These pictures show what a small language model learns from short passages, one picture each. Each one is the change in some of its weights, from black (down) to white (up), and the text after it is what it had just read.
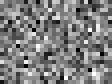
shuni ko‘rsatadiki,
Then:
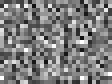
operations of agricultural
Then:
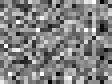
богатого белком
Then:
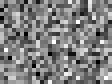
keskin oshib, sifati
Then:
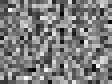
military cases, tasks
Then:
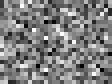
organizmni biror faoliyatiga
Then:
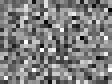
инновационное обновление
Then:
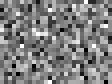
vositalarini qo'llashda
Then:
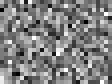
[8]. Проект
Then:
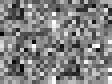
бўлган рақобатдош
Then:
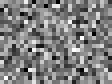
2,2 milliards de
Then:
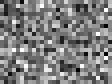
analyses hebben
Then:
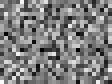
Acumulación de ATP
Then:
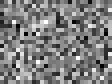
ordenação ambiental (Fig
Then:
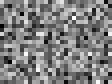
cal AC, la fase II
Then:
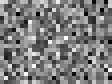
Raqamli iqtisodiyot sharoitida
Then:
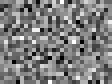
incorporado na biologia do
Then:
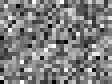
o conhecimento químico em suas
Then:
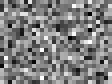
таким чином, щоб
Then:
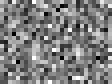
el punto de monitoreo
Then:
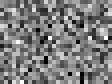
tizimida robototexnika
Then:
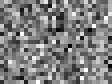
por meio de uma classificação
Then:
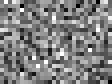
almış, sürgünler
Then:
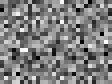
amalga oshirishda tarbiyaviy maqsad va
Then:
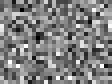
анимации. Модуль
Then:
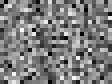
ta'minlab beruvchilar bu
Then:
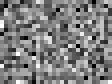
manera adecuada. La primera revisión
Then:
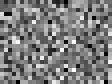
va natijaga ega
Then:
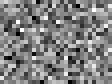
Learning CETL).
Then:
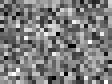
platformasidan asosan
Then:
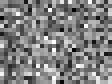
ishlari amalga oshirilmoqda.
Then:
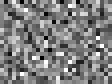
of sentinel lymph
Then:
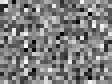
su forma de comercialización,
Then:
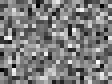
cultivo desses tipos de
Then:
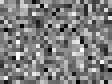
huquqiy bilimlarni tarqatish orqali
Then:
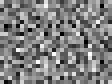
Se si chiede al
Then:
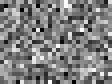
tal novos medicamentos e
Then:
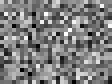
Internetu, a
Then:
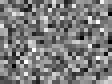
юзага чиқиш
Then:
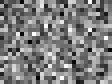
erro daqueles que assim
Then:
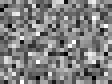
uma grande falo e de uma
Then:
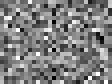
минтақанинг энг
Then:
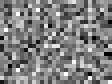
dasturxonga tortadi.
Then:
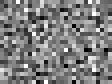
reglementează etapele,
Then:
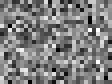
месяцев. В
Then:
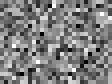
situação actual de saúde e os
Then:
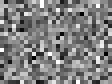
exceeding 2 meters in
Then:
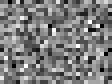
vakolatdan davlatlar
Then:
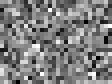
além de formação continuada na área da
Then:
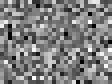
это, перепишем систему
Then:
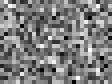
obras públicas, centro
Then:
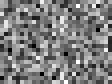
de la Iglesia
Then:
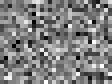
растений, в стерильных
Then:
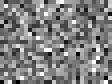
transport dans la satisfaction des
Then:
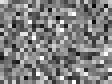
til o'qitishning amaliy,
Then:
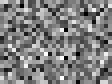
fin de que el órgano y
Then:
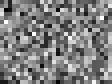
ungido uma coluna, onde
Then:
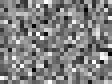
öğeleri veya ürünleri
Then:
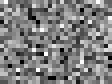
e o estabelecimento de
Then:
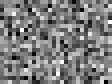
Medical Education Journal. – 2021. –
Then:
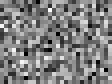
tarbiyalash, ularni estetik
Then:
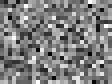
etmemiştir. 25
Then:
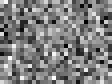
des nanotubes de
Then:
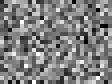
molteplici connessioni
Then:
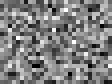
в конкурсе грантов или
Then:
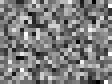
Hamka. Kajian ini
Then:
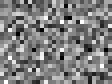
нем различных составляющих –
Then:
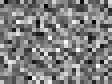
ещё с эпохи
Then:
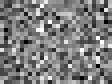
one of the leading
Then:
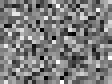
się „pełnię
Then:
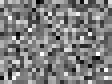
и 300 rpm соответственно
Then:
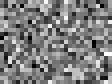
sorununu fark etme ve
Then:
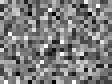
manual menjadi sistem informasi
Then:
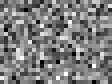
картина есть памятник
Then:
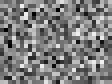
espacialmente de forma
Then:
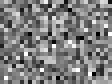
por competencias, el uso de
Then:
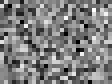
suma refuges./
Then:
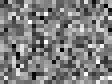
компетенций на более высокий,
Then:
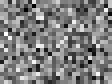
energiya vodorod
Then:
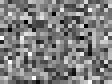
України. Аргументи
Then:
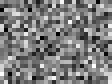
bosmaxonasi, 2015.
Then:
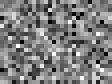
only a part of the
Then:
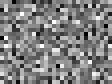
directa posible al objeto
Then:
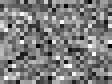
влажность воздуха для
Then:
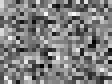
деформация земной коры,
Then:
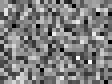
sur le taux de mobilité
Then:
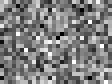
la privacidad de una persona
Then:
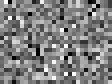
tez o'sib borayotgani
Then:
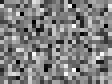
pélvica por longos
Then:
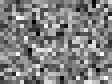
сознание, воображение.
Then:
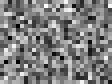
McGranahan, D.
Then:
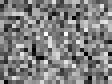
информации. Определение
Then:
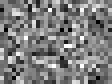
shakllantirish vositasi sifatida talqin
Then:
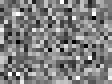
uchun mos tezpishar
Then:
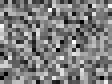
Строць, М.О.
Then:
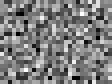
toneladas, sendo
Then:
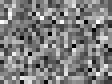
role that philosophy should
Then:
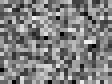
stable en accord avec les
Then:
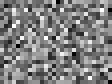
van Nederlandse ondernemingen
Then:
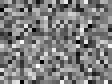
uno de los diferentes grupos, sea
